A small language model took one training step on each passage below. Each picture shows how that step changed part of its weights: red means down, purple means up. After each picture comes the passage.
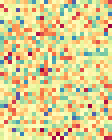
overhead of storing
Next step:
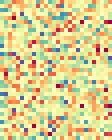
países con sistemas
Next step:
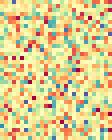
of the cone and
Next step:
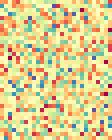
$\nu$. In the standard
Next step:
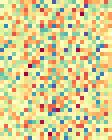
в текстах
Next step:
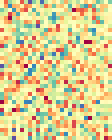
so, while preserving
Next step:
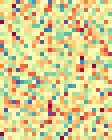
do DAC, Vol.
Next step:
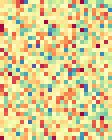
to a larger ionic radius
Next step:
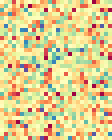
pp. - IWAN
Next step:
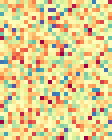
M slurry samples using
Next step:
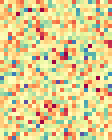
no trato intestinal
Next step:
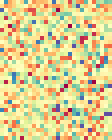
tienen conocimiento sobre
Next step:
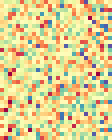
inference and variable selection.
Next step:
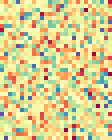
surrogate for the
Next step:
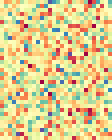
in Fig.~3. When
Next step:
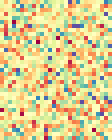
study aims to examine
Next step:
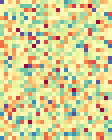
Data Management principles''
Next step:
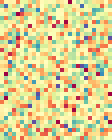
ularni oqilona
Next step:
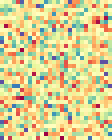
The main classification problem in
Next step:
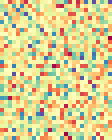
transfer function emulator makes
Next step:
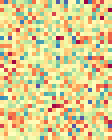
la ville de
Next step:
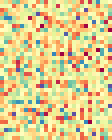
verschillende in-
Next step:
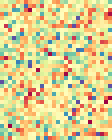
скорости потока
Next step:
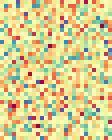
the spacecraft.
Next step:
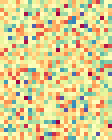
and Simon Cornish
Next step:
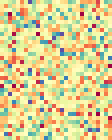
Gazier, B.
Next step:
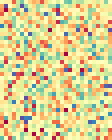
only excluded binary
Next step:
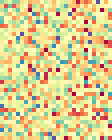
као науке
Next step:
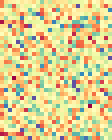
use this to our advantage
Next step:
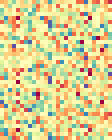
theoretical predictions and the experimental
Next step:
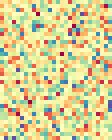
women of reproductive
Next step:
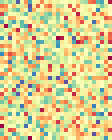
la suite tester.
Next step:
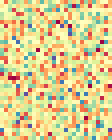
the small-world effect
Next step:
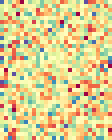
Carlo simulations where the
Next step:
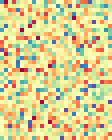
law of thermodynamics
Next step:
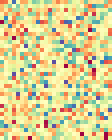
instability of scalar fields on
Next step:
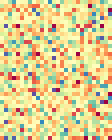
the PP--wave
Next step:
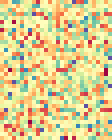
joined by 21
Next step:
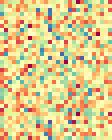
\in V \mid
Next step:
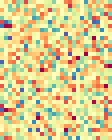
in series with a large
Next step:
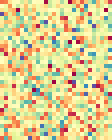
el punto de vista
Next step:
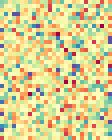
ва қонуний
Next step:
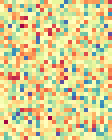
the paramagnetic phase)
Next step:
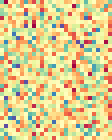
\affiliation{Department of
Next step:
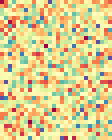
joins the resulting
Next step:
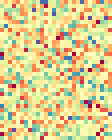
individuals for whom the
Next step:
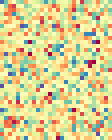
cientistas dos mais
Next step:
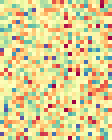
académico por ser
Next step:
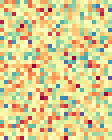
with globalization, traditional
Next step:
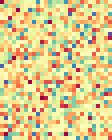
(CNN) with
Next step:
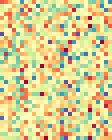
использовал символ
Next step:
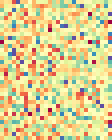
paar tentamens,
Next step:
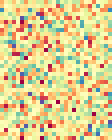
by our cosmological analysis might
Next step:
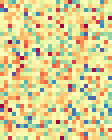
would, in particular, be
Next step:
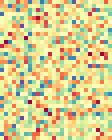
As also suggested by
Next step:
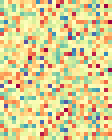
entre los profesionales
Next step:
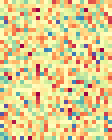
unit cell of size 55
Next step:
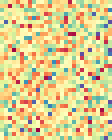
and more generally for understanding
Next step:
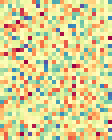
який відображає
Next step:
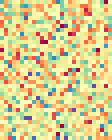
a teal button with
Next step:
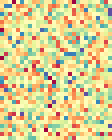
делают следующий
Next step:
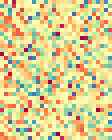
period, $\varphi_n
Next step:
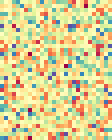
probability of selecting two
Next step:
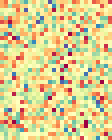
find the total number of
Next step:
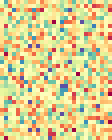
manifestant aux
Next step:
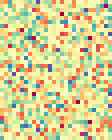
olması ve tarihi
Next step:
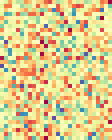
-1 1 Nilai
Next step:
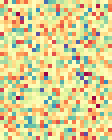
30$ may be expected.\\
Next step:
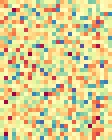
source. Under this
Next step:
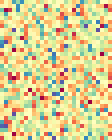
the results from the identified best
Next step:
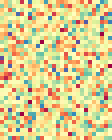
envelope. To determine
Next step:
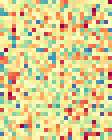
practice developed in the
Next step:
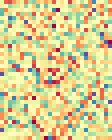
tasvirlashlari kerak
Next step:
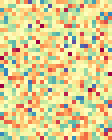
maximum value of the specific
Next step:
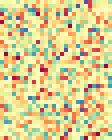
with ionisation dynamics in atoms
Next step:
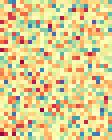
S~M, Phys.
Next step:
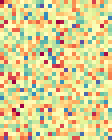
the present work we avoid
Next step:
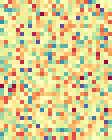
Todos esses
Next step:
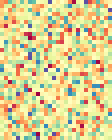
regime, galaxies can either
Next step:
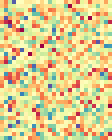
under the conditions at which the
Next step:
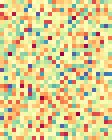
that can be realised with
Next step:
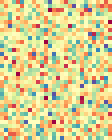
one obtains the formula for
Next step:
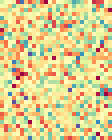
del grupo experimental y
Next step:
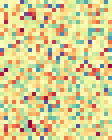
o mínimo de
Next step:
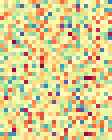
видов клена из
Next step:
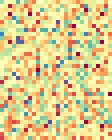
опухолей 3
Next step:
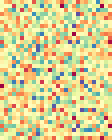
системе и других
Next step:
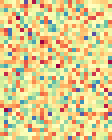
that the Aerts and
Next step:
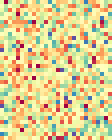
contours: \beqa
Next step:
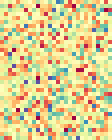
bands, and with a
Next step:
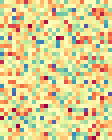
la mayoría de los
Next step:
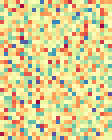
will see, this essentially
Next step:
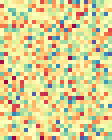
to massive ellipticals
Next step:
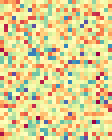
individual execution steps, it
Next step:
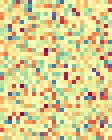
%. E isso
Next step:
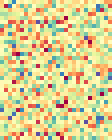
by directly propagating the
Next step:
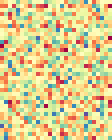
others. For the
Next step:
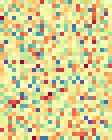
25 Suyunova
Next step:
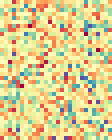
uchun investorlik
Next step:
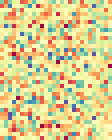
shape is similar to that of
